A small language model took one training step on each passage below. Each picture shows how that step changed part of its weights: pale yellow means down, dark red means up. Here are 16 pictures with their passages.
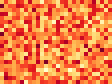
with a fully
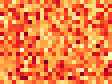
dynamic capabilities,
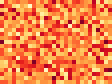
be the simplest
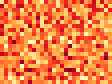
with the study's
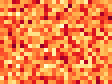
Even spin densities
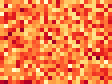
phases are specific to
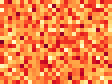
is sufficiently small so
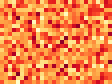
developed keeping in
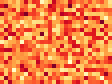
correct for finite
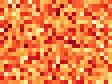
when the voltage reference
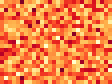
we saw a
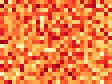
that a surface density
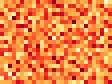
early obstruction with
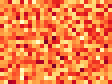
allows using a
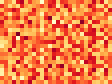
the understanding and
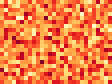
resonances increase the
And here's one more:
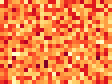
have replaced factors of
